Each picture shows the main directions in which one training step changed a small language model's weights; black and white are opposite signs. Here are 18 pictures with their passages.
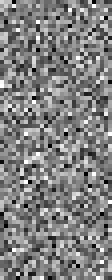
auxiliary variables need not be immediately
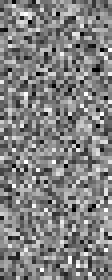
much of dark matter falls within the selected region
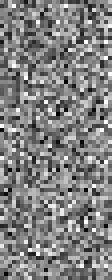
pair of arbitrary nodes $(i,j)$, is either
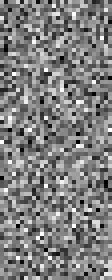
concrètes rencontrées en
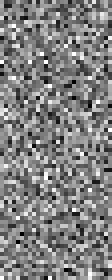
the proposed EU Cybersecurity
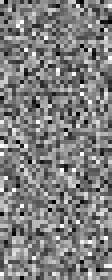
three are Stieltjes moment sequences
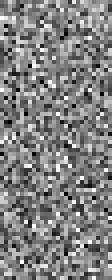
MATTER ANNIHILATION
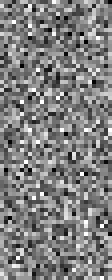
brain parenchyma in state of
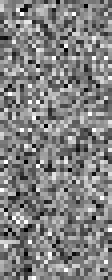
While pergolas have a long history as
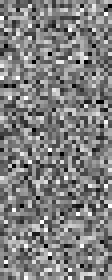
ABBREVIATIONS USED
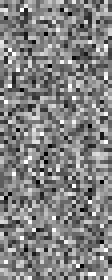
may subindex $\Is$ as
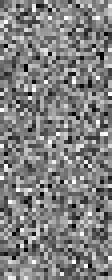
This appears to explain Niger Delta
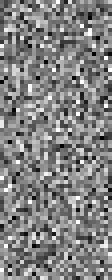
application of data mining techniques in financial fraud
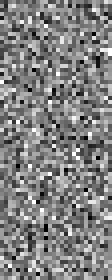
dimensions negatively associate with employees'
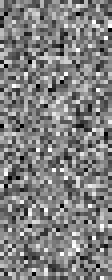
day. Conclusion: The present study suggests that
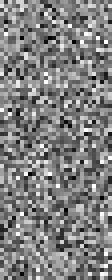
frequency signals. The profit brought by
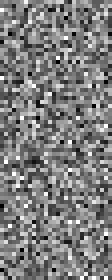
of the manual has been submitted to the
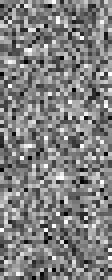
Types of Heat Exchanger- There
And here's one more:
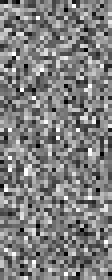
\vspace{15pt} \section{Solutions
